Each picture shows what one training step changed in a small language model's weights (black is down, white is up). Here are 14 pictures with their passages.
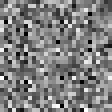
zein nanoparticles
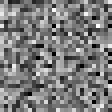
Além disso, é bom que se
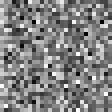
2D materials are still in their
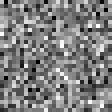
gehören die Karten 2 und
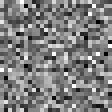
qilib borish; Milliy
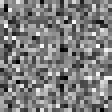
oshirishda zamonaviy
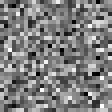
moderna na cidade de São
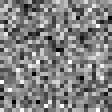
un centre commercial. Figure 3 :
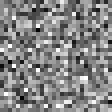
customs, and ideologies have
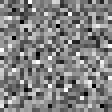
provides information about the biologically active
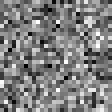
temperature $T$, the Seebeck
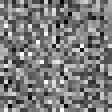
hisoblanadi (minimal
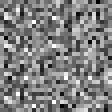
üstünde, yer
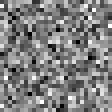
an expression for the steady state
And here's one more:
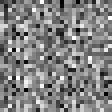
в качестве встречного
